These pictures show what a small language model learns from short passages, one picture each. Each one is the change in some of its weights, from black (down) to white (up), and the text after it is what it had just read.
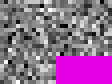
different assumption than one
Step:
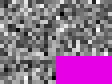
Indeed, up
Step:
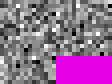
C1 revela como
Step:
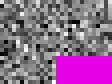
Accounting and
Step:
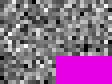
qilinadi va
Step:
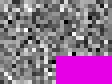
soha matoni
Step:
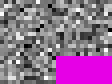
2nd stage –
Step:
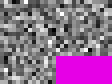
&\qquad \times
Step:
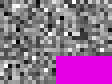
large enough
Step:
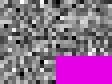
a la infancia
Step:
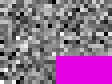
is discrete. This
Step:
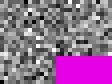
yangi fikr
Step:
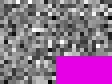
таких як
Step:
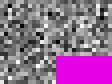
muestra cómo
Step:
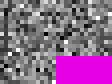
alta concentración
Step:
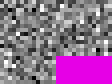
vibrante del
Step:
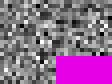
model, obtained by
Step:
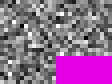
\end {equation} is
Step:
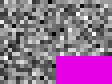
deduction of theorem
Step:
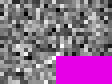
will give conditions for
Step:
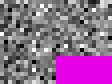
lie entirely
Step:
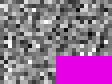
category $S$
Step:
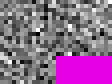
the above inequality for
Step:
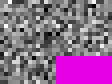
the standard representation
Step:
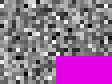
and army structure
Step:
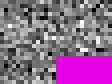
“ Eu só
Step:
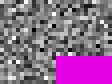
stage of primary
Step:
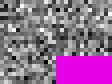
dada ao adensamento
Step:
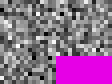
factor of 3, this
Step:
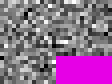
that $\beta_i$
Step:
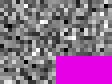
a simple closed
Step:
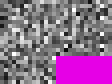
unbounded domain
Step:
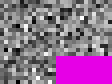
role will be given to
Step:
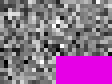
heat equation since the solution
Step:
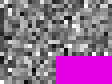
previous subsection.
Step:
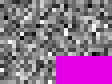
proof. Let the hyper
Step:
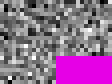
complete probability space
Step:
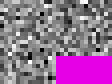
) $ has the following
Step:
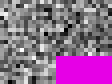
dos TEDs.
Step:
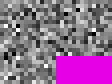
the authors'
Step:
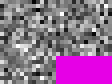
consequences. It
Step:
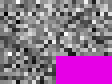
an additional assumption
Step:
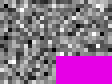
econômica tem
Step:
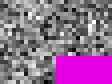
a quantidade
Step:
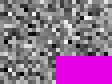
statement is, of
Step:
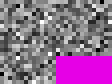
questions of a
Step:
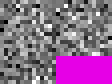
aut quo ad
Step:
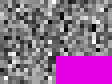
operation in the
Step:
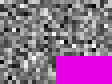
different $\lambda$ and
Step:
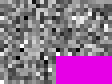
of iteration.
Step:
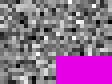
(IN THE
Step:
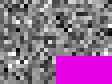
yang diambil
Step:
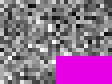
number of points of the finite
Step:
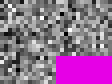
least with order 1,
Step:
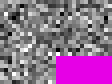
of the induction.
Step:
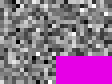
3: Protestni
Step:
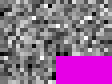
Sketch of
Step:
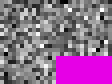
physical dimension
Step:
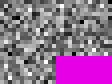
root expansion
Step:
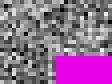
e a prática da
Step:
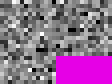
é uma realidade na
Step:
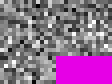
a dot product
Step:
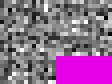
Finite rings
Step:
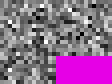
alle realtà
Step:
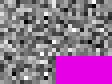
the derivative
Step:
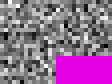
2). We see that the
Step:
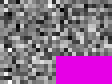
$X$ and a
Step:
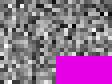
assume that the ${\bar
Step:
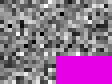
spectral curve
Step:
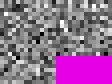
ham zo'r
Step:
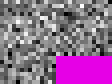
reasoning we have
